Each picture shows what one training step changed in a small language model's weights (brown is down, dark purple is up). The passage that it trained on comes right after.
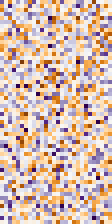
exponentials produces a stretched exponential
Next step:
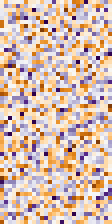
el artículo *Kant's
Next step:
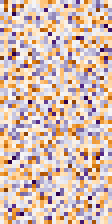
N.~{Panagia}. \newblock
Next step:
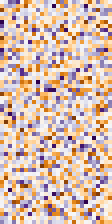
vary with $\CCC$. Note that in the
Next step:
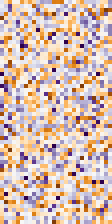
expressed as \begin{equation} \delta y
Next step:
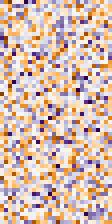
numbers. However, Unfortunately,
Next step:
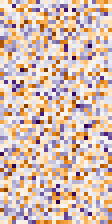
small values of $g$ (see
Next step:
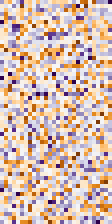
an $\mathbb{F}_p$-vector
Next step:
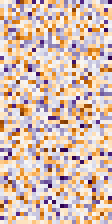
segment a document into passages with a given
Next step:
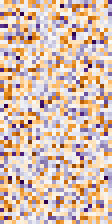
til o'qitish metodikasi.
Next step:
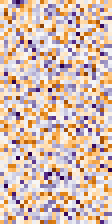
a sequence of balls in $X$ such
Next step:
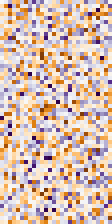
(\ref{1}), this problem is topical
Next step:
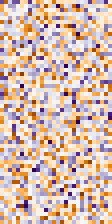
colors such that any two sets $x,
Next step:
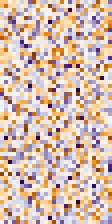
ellos tiene un nivel y unos
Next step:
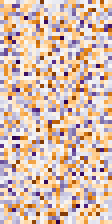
может быть обозначено
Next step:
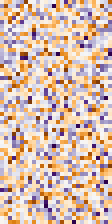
$\theta$ on $SO(3)$ satisfies
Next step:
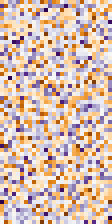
contract each set of rulings and obtain
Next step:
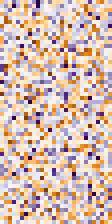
the production cross section. For light and degenerate
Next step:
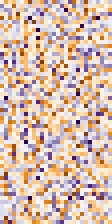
equation reads as \begin{equation}
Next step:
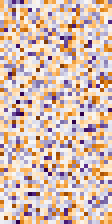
Our case study is the midterm exam of
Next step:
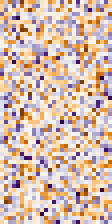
forma precisa e a realidade desta
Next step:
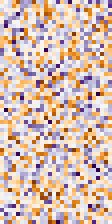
references therein). Variations of
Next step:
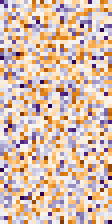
приобретают эффективное
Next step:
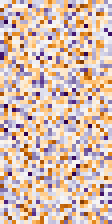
researchers presented various optimization techniques for the same.
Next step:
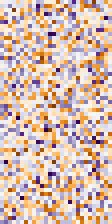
insist on this in what follows because, in
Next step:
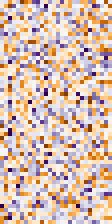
applying the Blended Learning learning method.
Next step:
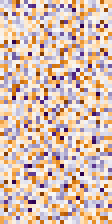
пуњење буџета
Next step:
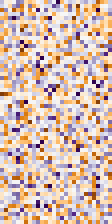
variational convexity is introduced recently by
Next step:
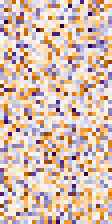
vanishes. One observes that for $h$
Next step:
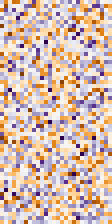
u suprotstavljenim
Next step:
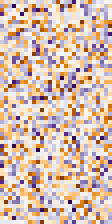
RG is expected to be transferred onto its compact
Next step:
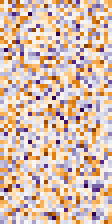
física dos alunos,
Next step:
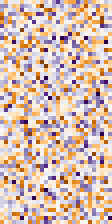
was proved by Aharoni,
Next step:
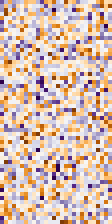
galaxies. Additionally, it is
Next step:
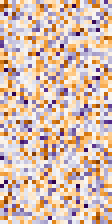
principios últimos o
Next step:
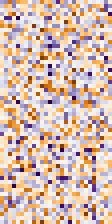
a degree of overestimation which may be
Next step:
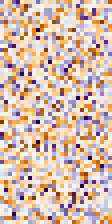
After convolution with the resolution function, we
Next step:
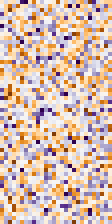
that the order is precisely this value. Clearly
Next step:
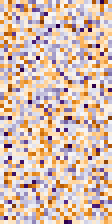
that this condition holds if and only if
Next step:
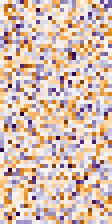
$a$ and $a^\dag$ is
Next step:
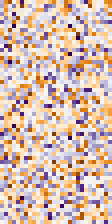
by W.~Kuperberg in
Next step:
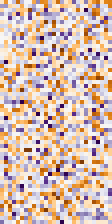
História da Matemática, e
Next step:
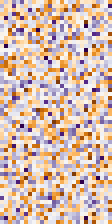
management and long-term follow-up of
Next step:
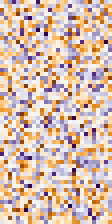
exposto, este estudo tem como objetivo
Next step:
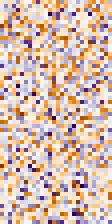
without publication time limit, English language
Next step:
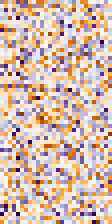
lebih tinggi dari
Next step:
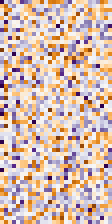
А.В. Обеспечение
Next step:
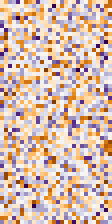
improved, by increasing $\alpha$ and
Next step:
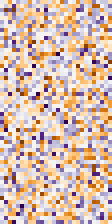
packing numbers of planar graphs.
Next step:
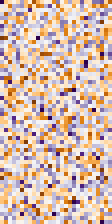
and forth propagation between the plates.
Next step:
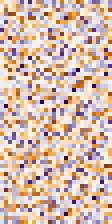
Эфимизм бошад,
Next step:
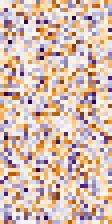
presente estudo tratou de um
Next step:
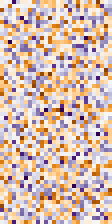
revisão bibliográfica
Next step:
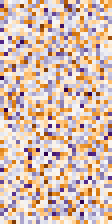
neutral leptons} Only the
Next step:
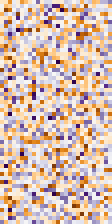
in $\Bwap$ by employing some
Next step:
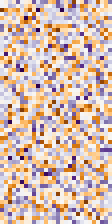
orders when inert gas atoms are excited
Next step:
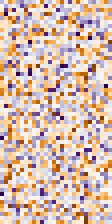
aprofundamento no estudo.
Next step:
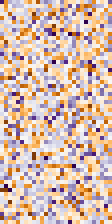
not withstanding, by means of
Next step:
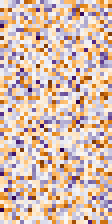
far as only numerical results are concerned, the
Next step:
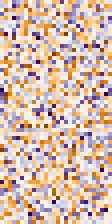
geometric counting functions. In general, if
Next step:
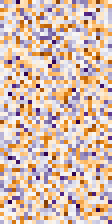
early as 2009 using the quenched
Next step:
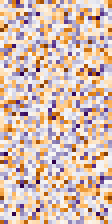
& \gball & \gball
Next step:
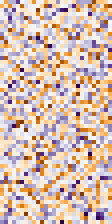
example is compactified heterotic string
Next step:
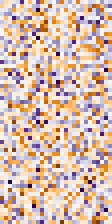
unitarity violating term $\Delta$
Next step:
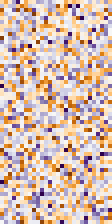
the concept of relativistic mass."
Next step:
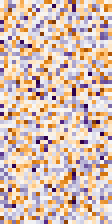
measurements, evaluating the IOD solution’s
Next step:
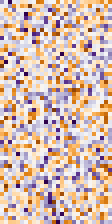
etc. The chain of custody will then be
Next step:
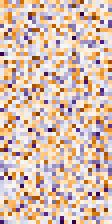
noaniq bayon, ifoda
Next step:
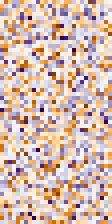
perspective. In principle, a search system can
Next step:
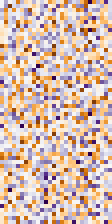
positive strangeness ($K^+$,
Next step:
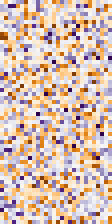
maximal lemma} to obtain \begin{equation*}
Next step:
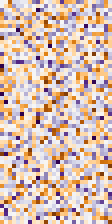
(whose aperiodicity is
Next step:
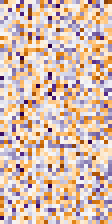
polymer chain is depicted as the
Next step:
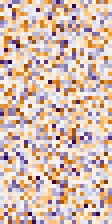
from $u$ by a sequence of the following
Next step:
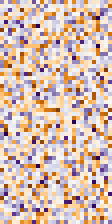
\beta $ satisfy \ba \tan \beta
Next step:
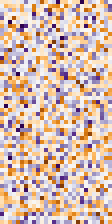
simulation time to few picoseconds that is
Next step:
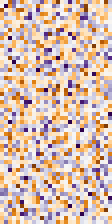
semanalmente o comportamento do
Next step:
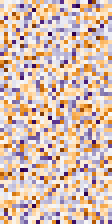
functions of parallel and perpendicular
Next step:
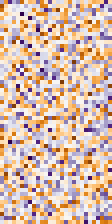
understanding the relative stability of iron and
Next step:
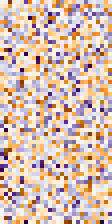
time and spectral domain relative entropy rates. This naturally
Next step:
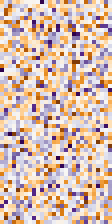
values of $T$. We clearly observe an algebraic
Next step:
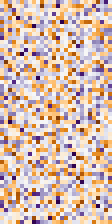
tenglamasi quyidagi
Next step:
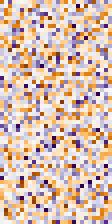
point $a$ uniformly in $V$. Let
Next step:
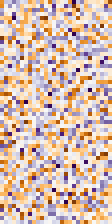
biased by the finite lattice constant $a$
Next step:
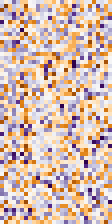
obvious significance of the study of critical
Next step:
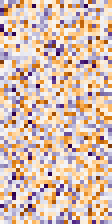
one. Contrary to the classical case
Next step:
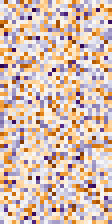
pada *claw*. Sehingga
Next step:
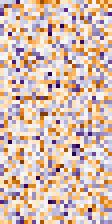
derivatives of u. Fourier transformation has been involved
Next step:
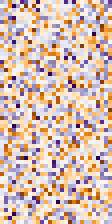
$C^1$ function and is
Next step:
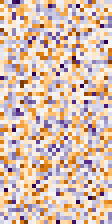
the universal cover of a $p$-divisible
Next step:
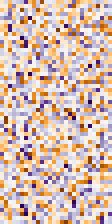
the mass, spin, gravitational potential and charge of
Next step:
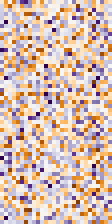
this growing mystery is not
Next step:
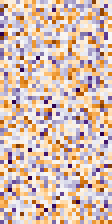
that can make SE research more effective and efficient
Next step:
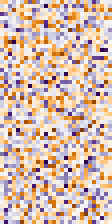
фольклора, коллективное
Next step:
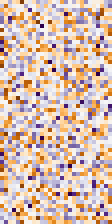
X^2 \rangle$ and $E$.
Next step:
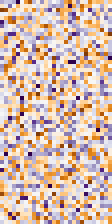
as to which one we are plotting.
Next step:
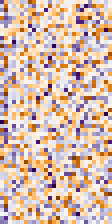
``Modeling time-varying
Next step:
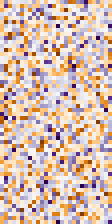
de Chile. Exportaciones de
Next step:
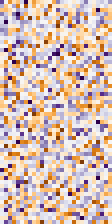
A.V.Odesskii and
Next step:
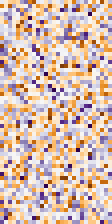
with each other in the focusing frequency range,
